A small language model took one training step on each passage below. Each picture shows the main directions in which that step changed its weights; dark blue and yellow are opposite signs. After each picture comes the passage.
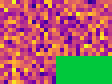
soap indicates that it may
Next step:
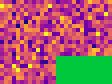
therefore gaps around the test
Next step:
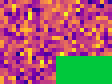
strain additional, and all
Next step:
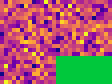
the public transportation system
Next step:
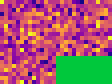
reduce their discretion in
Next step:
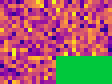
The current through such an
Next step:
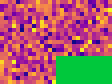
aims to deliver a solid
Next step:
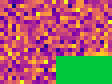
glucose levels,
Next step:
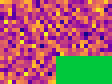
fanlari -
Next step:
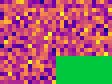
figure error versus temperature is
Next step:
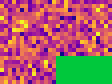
Cow 7 years +
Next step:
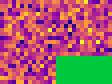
encoded, who
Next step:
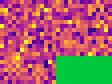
Relationship Ratio
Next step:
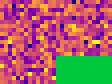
market research data, companies can
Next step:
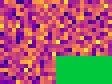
beginning and the end of
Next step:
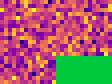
into STEM fields and
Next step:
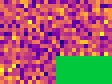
well as stable output
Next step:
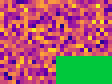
number of sites where its
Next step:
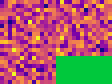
with the reverse
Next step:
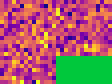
which showed predominant
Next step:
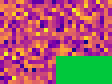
feed efficiency, dressing
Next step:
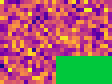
for Biodiversity and
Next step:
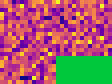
energy consumption patterns of selected
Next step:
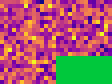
any case, a **wise
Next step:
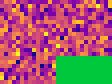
Efficiency of the European
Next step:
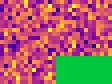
from rule-based
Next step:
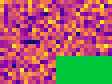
produce purified functionalized
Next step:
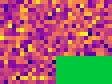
person and online. We have
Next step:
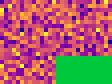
is thrown into
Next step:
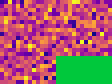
level of reductions in
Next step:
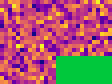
microleakage compared to
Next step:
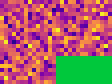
also Kelsey et
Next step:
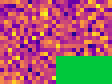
Which research software quality
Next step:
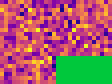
process at school. The results
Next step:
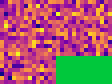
serving} \times
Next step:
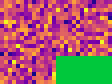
responsibilities, for
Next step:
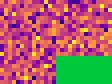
which can cause loss of
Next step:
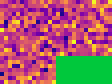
figure above (Figure 1),
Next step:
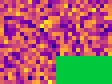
bee – aridek
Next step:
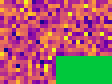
believe that I have an
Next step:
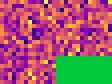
the gland, which can
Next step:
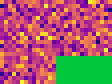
adolescent years.
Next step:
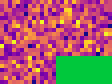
show that any Nigeria University
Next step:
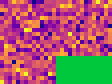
sites within a regional
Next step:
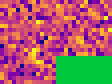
not applicable. Consent
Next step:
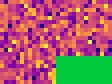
joints. All four
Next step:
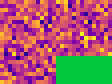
- Fully physical -
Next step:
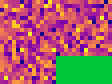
is designed to integrate a
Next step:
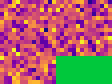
destination competitiveness
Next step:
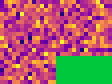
be easily transferred to
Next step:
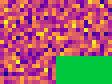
the influence of NaCl
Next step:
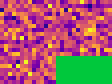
account the age characteristics of primary
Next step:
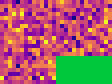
Previously the
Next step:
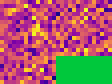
Student, Claude
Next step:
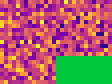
across the PVN in
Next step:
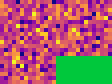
coordination with national and
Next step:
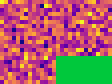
Status No of cases %
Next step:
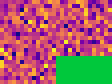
understanding of efficacy,
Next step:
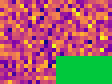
and reaching it for
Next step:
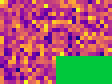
of depopulation through the
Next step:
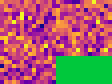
There is a huge
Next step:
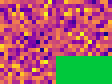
Local community satisfaction with
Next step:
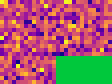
of the scaling analyses
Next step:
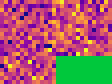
western Baltic
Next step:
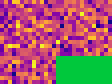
not allow the player to
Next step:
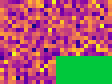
The second consideration is called
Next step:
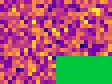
the name strings used when
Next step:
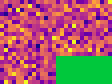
crore or more during
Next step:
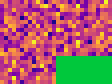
is constructed and evaluated,
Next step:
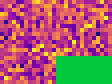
chart for the simulation
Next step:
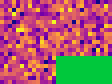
earlier assessed and
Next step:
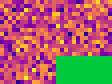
functional role of blood pressure
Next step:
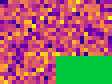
of the Study:
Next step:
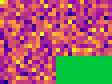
of the region's people
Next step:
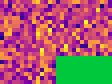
does the text include - a
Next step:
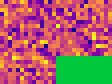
detectors [2]. While
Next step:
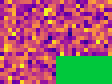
wound protection. Case
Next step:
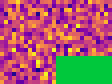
T. Mukai,
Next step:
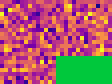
resistive load all
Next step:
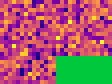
approximately 2 and 4 times
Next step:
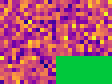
created by the USA to
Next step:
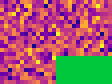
and who were consequently
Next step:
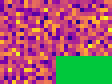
lined with double
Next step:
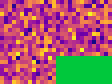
sufficient charge loading
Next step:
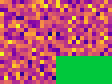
capacity is a critical factor for
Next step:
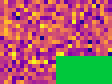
from last decades,
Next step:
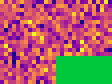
blades, leading to
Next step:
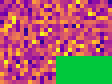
connected with the real life
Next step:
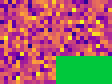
incorporated. After this
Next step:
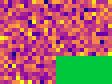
the prototype method is
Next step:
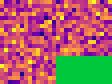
Along with its main function
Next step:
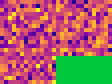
Greek consumers to
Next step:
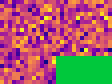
shown to be proportional
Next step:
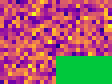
CO ₂ = SrO
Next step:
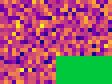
not effective, especially in
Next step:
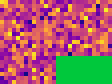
of data for the clinical
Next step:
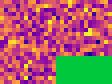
Contrary to our
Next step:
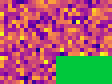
number of electrical and
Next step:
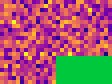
(OSMF) is
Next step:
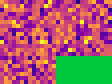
is of an acceptable scientific
